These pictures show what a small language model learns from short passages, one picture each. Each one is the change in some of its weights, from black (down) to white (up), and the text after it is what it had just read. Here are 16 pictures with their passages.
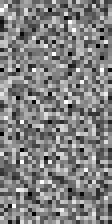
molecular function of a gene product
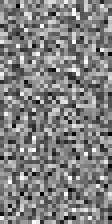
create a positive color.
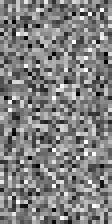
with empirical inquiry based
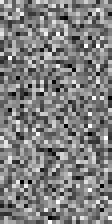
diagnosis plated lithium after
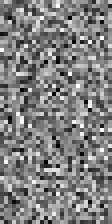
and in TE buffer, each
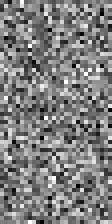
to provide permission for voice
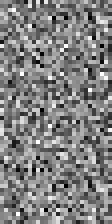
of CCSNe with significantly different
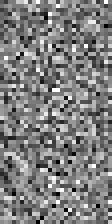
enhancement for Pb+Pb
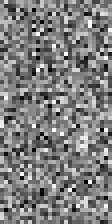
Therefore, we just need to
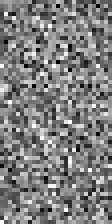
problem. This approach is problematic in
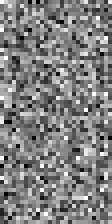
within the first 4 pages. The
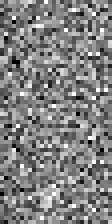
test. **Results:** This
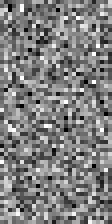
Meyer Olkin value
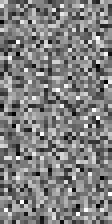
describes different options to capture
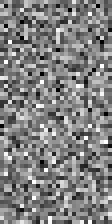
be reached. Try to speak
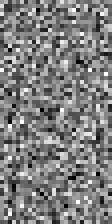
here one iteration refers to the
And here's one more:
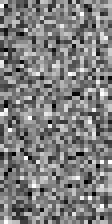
radiation. Relativistic electrons
